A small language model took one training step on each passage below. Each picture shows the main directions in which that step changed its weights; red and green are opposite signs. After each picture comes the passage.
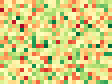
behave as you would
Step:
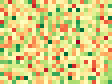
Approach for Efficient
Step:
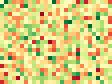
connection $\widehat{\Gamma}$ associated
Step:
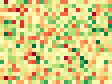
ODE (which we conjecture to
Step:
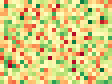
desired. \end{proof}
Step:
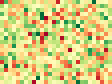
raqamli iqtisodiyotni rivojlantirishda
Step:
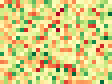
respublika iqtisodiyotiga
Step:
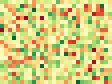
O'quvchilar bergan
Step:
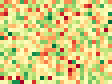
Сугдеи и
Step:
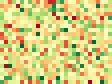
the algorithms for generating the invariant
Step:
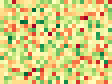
Ebene an und nicht auf
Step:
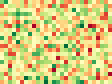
тизимида қанча
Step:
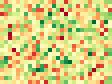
Для любых
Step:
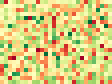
bir to'lqin
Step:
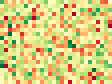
*Committee on National
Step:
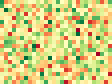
mesures ne doivent être
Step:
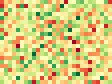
which in turn, using our analysis
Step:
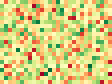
out before, it is enough to
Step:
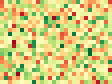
Muradyants AA,
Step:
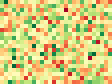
Azimova N. E.
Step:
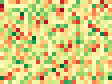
this lemma, we derive the time
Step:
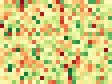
towards a hidden
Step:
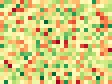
$\tilde A, \tilde
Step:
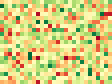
application of the implicit function theorem
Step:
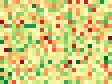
akan ditangani
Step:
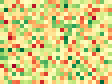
strategiei generale de
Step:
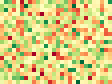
$\star$-scale invariant field and
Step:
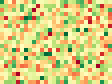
*La ricreazione
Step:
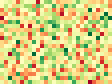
edifício, como no
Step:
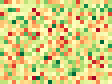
oshirilayotgan eng
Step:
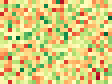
\eqref{PS8} we
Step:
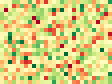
variation of the bienergy
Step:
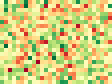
number of companies operate
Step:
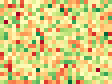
эканлигига янада
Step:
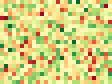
unknown nonlinear way on the density
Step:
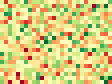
года (науч.
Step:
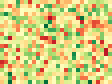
в окрашенный
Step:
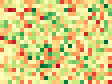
faoliyati yotadi.
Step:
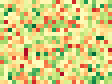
проблеми фізичного
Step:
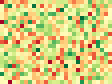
populaires, sur les grandes
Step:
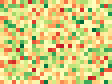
two pages of the same
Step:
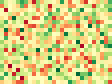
د. محمد
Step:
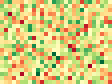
his general majorizing measure construction
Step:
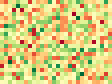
slightly technical, but
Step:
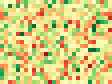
and change of curvature tensors on
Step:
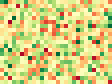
}$$ The pentagon
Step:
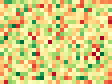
sebelum melakukan
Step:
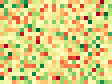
number of parts of $\mu$
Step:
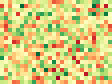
which arise as the product of
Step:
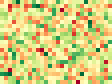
diagramas de sectores
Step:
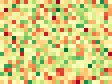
> \alpha$, and its
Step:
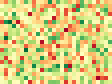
financière des sociétés
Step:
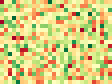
n'établit pas de
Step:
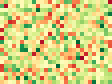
відбувається через
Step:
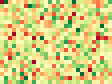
söylem ve iş
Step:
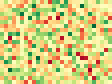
and, therefore, convergent,
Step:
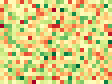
tracht schr. aan
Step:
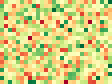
standard normals. We focus on
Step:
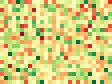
generic} subsets, that is two
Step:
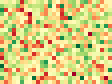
indeed be done by assuming
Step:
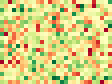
or the Bayes factor \[
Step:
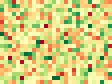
choose as ${\cal M}$ a
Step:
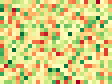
Jurídicos e
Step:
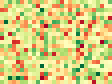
O PRESKUSU
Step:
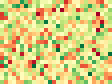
of nonlinear function $p$ which
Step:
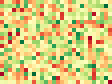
for $n\neq4$
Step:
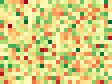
jeg har benevnes
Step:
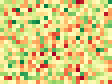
V. Shurygin,
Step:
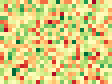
to a final runtime of
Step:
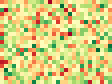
\left\{ \left(
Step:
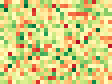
sum up to zero, %
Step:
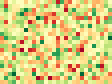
bo'lishi kerakligi
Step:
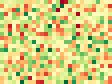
235. Steps through odd
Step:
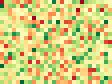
metric are a strictly increasing sequence
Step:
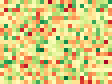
: \left(\grad
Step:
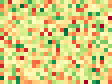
is it true that a function which
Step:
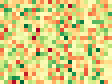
щодо Нагірного
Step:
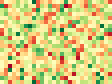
підлягають правовій
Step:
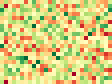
included in the register
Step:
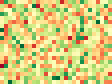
с ГВЗПМ
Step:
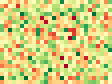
3, we characterize permutation
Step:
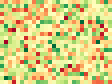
and $2b=sa,
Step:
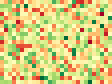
$x$-coordinates and
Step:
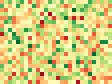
In Section 3 we will show that
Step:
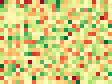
whether this polynomial has a real zero
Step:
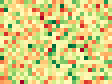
appendicitis in patients
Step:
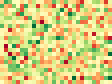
kacau sebagai
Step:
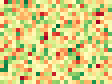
ball such that $\partial
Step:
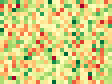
$1\leq i\leq
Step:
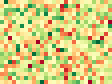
(which does not depend on
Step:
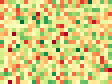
\right]. \] Since the
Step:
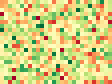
Da mesma forma, eles
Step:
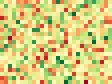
scavo, a causa
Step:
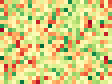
in [8], though not
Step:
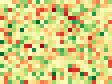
rows of the table G.\\
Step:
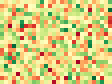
considerations… determine my approach
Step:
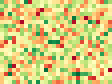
Oxtoby's theorem
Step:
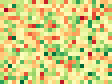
shoir xayoliga
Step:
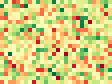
field of complex numbers $\bc$
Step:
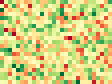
200 lebih siswa.
